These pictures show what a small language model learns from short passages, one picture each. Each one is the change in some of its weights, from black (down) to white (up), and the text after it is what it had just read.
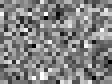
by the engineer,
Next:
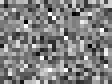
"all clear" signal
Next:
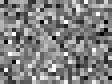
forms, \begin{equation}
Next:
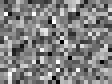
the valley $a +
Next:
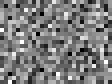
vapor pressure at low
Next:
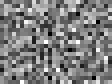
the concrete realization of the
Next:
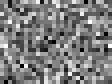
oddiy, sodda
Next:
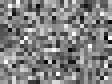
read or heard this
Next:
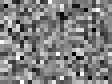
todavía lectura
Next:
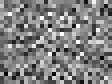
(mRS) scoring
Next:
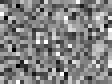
no dia 15 de
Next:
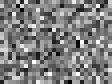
density. One that is
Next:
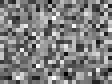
como um problema se
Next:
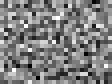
serves as the system's
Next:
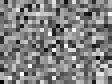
and capital income. The
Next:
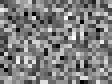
research purposes. If
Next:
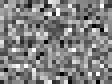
component for maximum
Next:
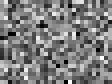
rate coefficients can
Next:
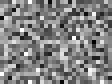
PWD's LV
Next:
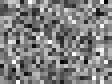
vs $H$ calculated
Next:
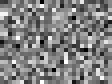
suction, washed with
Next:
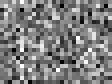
others claim that the
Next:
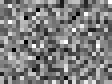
open call to an
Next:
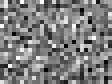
rassom odamlarda
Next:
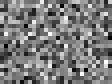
napona; - 5)
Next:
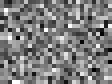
și cel
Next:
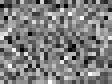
с широкими
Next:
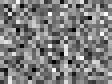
by their families.
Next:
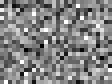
scattering processes to all
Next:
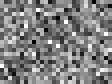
M PrCl₃
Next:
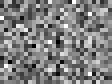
by back filling of
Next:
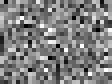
likes curvature. This
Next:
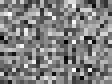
more) material. More
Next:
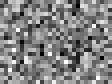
the project aims to
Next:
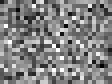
more directly comparable with the
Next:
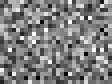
the context of the current
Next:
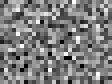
the two objects. The
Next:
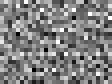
stars and which stars
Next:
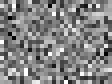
and job seekers with an
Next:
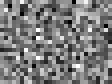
800 Limit value class 3
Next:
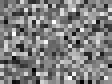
the following rates:
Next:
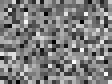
parties. Williams
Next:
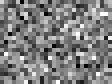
branches given off for
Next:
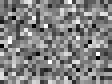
one can have orthogonal
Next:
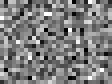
specific constant life
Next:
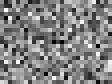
## 1. Introduction
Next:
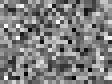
\quad b_n \in
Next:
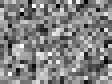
our model of a noisy
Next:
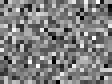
and resilient EU
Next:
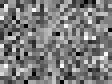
work applying different ML
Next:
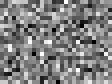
through implementing the case study on
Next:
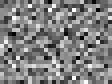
symmetric similarity function
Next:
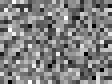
indicating the presence of
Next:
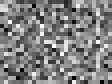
insensitive to $\alpha$. The
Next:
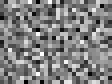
target these drivers to
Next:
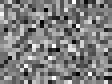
be measured. Regarding
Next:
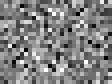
individual tarzda
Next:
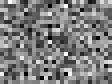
samarali tashkil
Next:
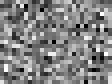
However, due to the
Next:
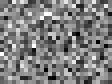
for $i \in \mathcal
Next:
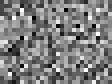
dụng cho
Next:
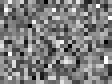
asari, aynan
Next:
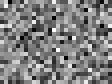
artisanale : la
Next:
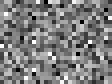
"guaranteed to be
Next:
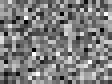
performance on benchmark
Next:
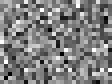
O-rich stars
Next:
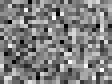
between the projected and the
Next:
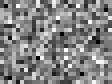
va Normurod
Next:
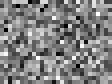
intensity fluctuations to
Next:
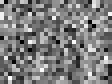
framework on a single
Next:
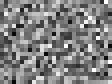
and 4 of the second level were
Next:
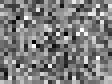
dot taken to have
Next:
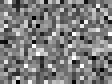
probed regime of $z$.
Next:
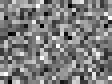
rate for carbon
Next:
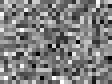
Tissue Segmentation with
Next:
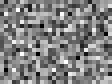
and without secondary ionization
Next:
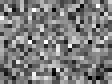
urine, blood).
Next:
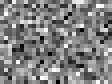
with the toy model, these
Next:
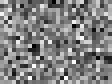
play an important role in
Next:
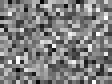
various maize varieties
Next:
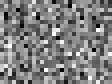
dat rapport worden
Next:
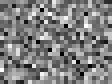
studies at the University of
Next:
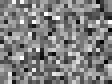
when the system has a boundary
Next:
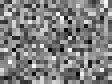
with increasing the BF
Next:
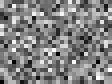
this study, the factors of
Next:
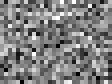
quark flavors.
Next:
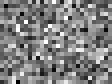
resultó peor que la
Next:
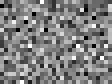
Целью данного
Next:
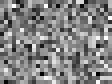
change No change
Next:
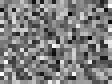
Niklas Alexander
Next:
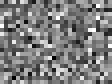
partial contributions explain specific
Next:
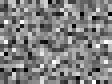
CO standard (bar)
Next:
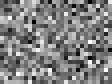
v} \cdot {\bf
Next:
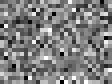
are not confident with other
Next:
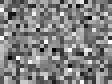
by highlighting the limitations
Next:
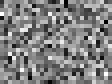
coupling constant is
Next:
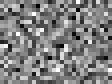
was 0.89 which was
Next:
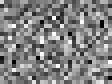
If $j=b$, then
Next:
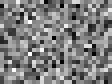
neglecting the higher energy
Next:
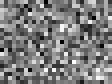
l_o phase, and a
